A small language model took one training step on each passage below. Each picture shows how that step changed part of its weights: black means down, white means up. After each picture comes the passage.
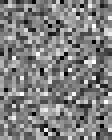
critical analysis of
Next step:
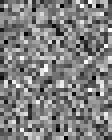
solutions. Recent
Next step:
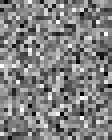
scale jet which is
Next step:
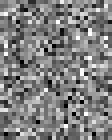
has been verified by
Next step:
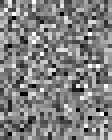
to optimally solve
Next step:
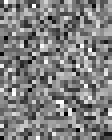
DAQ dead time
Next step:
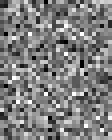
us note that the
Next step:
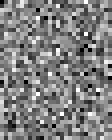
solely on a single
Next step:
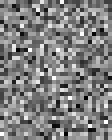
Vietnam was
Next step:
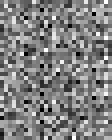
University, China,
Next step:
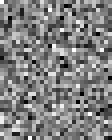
provides sufficient
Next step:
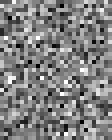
radial (b) and
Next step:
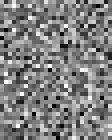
The rest of this paper
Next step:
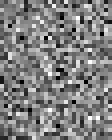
peak position.}
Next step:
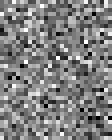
and the availability of
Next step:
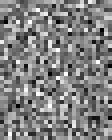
in the Act.
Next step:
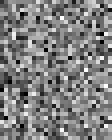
of the stress, the
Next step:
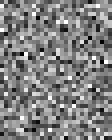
perfectly flat
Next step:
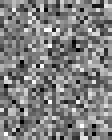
can be attributed
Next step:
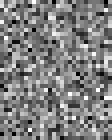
enhanced the
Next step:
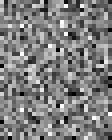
or cornet had a
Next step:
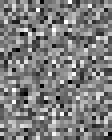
Christ, who
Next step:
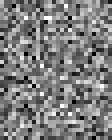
All authors
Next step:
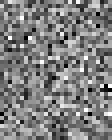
spectral colour changes
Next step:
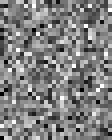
grant No.\
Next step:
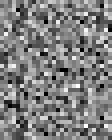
with the results of that work
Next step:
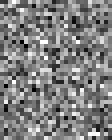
0.3. We also
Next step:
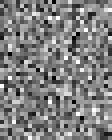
measures adopted to
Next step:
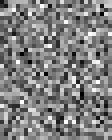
the low-energy
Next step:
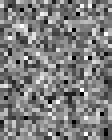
change in blade tip
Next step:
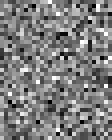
College and
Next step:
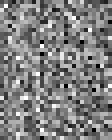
Central Library
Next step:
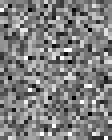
decreasing cooling
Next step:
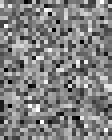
interstellar medium
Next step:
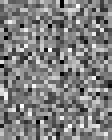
The kernel function
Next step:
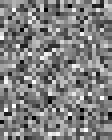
can be seen in
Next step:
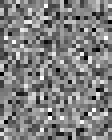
those systems (see for
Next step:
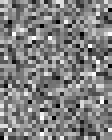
processing questions
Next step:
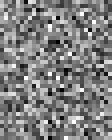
that the LV parameter
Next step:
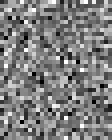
AIS, and
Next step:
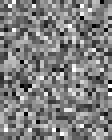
The CVC is
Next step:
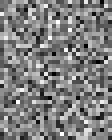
in a state of mayhem
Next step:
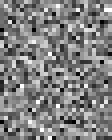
having influence on
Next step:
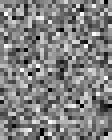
children varies
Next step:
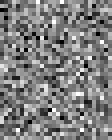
As can be seen from
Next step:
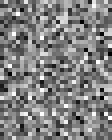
the start and end of
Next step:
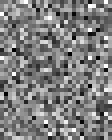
variables as stated in
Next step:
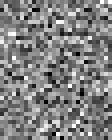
architectural and
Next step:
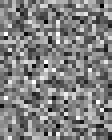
with energy and flavors
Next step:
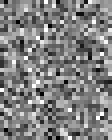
now. However, the
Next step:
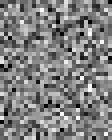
% \title{On
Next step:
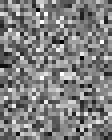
vertices is really
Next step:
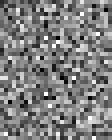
matrix at composite
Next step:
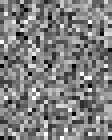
are developed locally,
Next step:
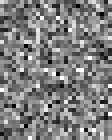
Several I-V
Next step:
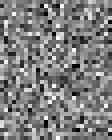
[27], robotics
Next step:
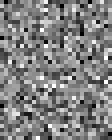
Greece. The
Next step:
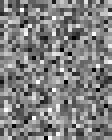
candidate for
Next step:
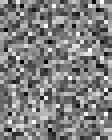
$01$ and the
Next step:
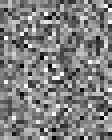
root $\alpha$ of
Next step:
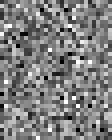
shadow cast by
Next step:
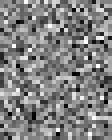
age, which is set
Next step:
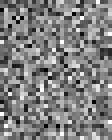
selected cores showed
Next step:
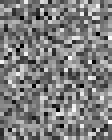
We shall show that this
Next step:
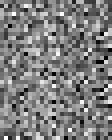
level of safety of
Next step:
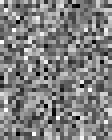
and funded by the
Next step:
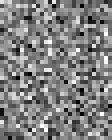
formation and their rational
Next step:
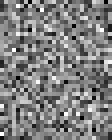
amongst 70 images
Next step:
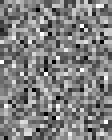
the injection points
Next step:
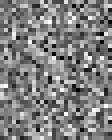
of activity-based
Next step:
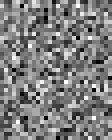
leads to a fit of
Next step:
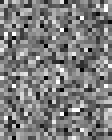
University of Science and
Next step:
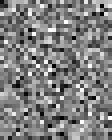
the period from 1994 to
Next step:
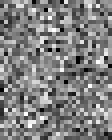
an efficient manner.
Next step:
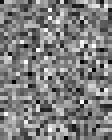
domain's national
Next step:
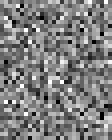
this study were in line with
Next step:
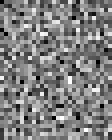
two cell configuration
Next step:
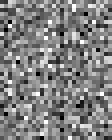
time constraint. The
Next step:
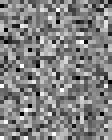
case \( \nb
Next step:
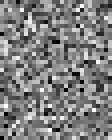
Pauli operators
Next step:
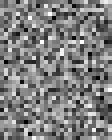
something to
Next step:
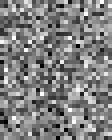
its symmetry, the
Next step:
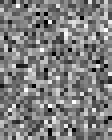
for the Priority
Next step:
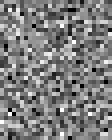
little about how these
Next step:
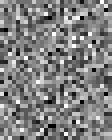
triplet states,
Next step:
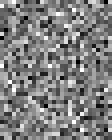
of UCAs} The
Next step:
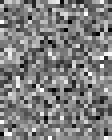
integral which cannot be
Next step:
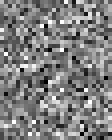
will use an intense
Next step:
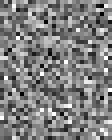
of expected outcomes
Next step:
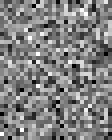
muscles or it
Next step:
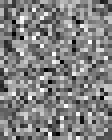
the pairwise
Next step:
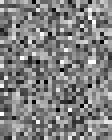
the model parameters fitted to
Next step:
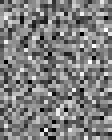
terminals, two of
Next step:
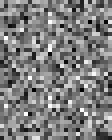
recession expressed in
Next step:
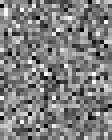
publishing our work
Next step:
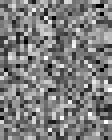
source of personal values
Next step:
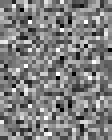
has been accepted
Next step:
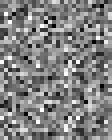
some of the differences between
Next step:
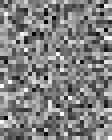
% of the secondary
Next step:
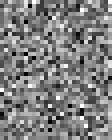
eliminate and the
